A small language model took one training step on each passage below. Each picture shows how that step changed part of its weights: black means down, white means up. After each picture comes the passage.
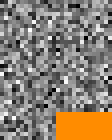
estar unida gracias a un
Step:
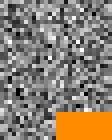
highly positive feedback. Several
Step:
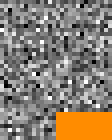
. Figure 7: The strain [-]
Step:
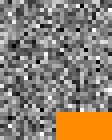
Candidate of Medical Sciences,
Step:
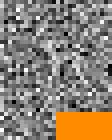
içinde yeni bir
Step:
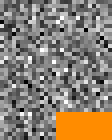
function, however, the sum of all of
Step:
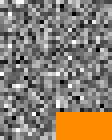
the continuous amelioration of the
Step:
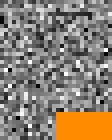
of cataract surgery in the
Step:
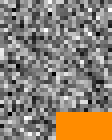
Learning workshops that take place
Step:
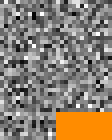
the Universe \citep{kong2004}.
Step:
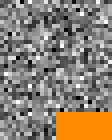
science degrees at the
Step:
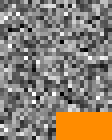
Before adding any enzyme,
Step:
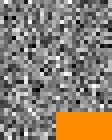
and then suggest a different view of the same
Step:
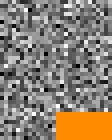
applied to UAV path planning
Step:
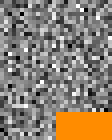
experimental data are shown for equal Cr and
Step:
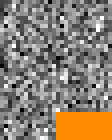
tutinishga undashimiz
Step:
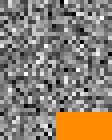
shu lavha Saboning har
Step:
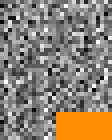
energética com a etapa de
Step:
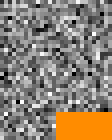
employs quasi- experimental pre-
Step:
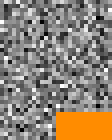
OF RELATIVELY
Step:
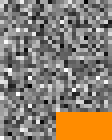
of the duality, these correspond to
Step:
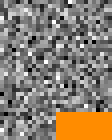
likelihood ratio test. It was
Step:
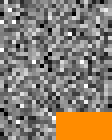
(Q13) Restrictions or delays to
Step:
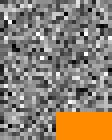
Nodira Boboxanovna
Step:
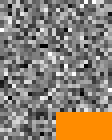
obtained in October~2003. This
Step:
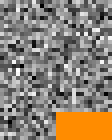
Finally, *Newspaper*
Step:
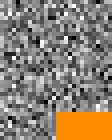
at any time, without giving any
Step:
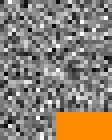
of Surgery, Katihar
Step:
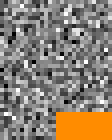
theatres. This was a descriptive
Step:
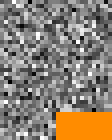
of commercially available systems. This
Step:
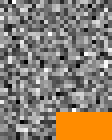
including bleeding, sepsis,
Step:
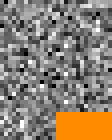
is required, which will require tuning
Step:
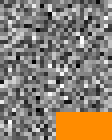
filtering. Therefore, an
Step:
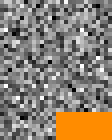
oqsil konsentrati -
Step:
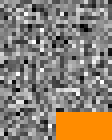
{\em then} the value is in $
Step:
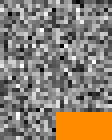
usuli ham ularning yana
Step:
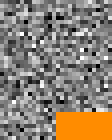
Kane-Mele model of SOTI
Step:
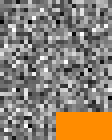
o público alvo é
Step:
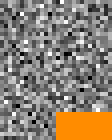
liver cirrhosis, based on
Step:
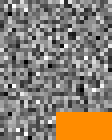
work and interpersonal relationships
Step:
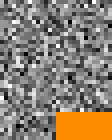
al. 2025; Vollstaedt
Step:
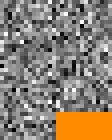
aylandi. Bugungi kun
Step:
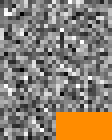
the infinite. The development of a theory of
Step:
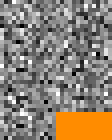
the difference between the closing and the
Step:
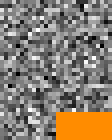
подобьем льва; /
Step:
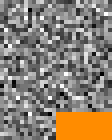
intensity at several temperatures and excitation
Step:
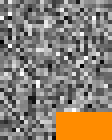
particulares, además de que
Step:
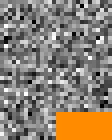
Infectivity} Social
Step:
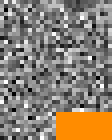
that vary from one language to
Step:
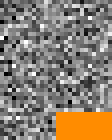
l'objectif est de
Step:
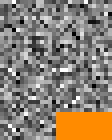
teórico, o presente trabalho
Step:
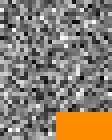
impact; social media security requirements;
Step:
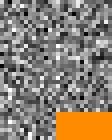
the model parameter space. We also outline the
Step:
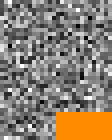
deskriptif pada Tabel
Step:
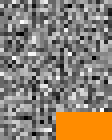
faoliyat ko'rsatishi
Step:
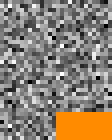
and anisotropic medium
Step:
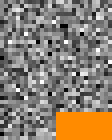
Instagram, para trabajar
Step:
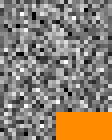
considered as one of the most accurate methods
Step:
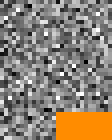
yurtimizda kichik biznes
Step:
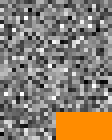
capital, raising long-term
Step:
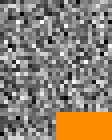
identificar e estudar espécies
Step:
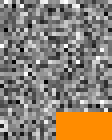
modal untuk inovasi. Dana
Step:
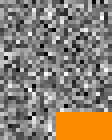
Очилова, Н. Н.
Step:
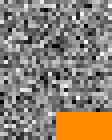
over supervised approaches is that
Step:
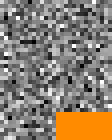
(\sigma )$ and $\beta (\sigma )$ in
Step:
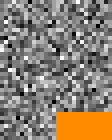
of the Circular Economy, present new
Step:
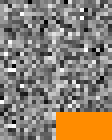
predicted that the diverging correlation
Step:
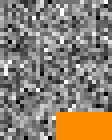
meta-analysis, is
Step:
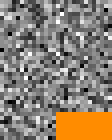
non-glycosylated mucin
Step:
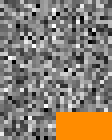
practiced *Yan Kam* and
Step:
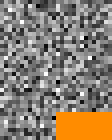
explore the Galaxy to a larger
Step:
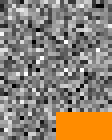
continues iteratively, ensuring the
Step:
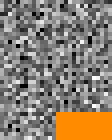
the PYK2, FAK,
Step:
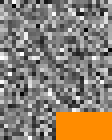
of people experience is something
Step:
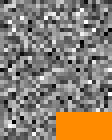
of coping strategies, there are
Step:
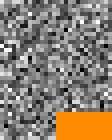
before the journal run form the context
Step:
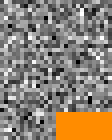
cm^{-1} , attributed to the
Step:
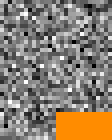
reference • Evaluate image by
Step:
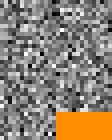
survey aims to study star formation
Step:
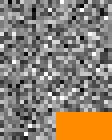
AGT, thereby achieving
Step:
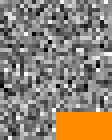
transverse momentum} signal from the
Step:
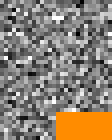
in department of forensic medicine
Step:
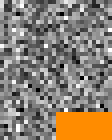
the next part of the framework.
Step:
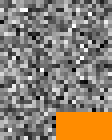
increases by about 15% with respect to metal
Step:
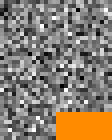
rising unemployment. To better
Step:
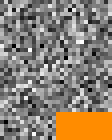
Ideen in natürlicher
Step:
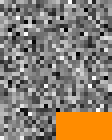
to help people prepare to
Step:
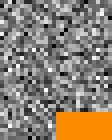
\ref{fig:fig1}d shows a
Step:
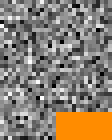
play a significant role in the fight
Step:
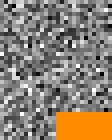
properties, making them valuable in
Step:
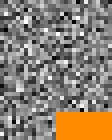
een minder geslaagde
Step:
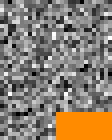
low temperatures. This result is expected for
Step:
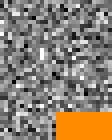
a few times smaller than the
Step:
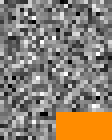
Boñaga, J. L.,
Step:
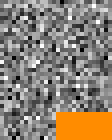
problem based upon the filler-cage
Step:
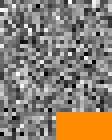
was recorded between the traits for
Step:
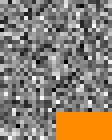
impact on GDP exists if
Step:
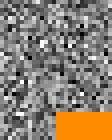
accretion disk) dominates the observed
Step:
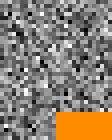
\TOOL (green dashed
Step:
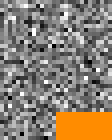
inferred or marginalized over using
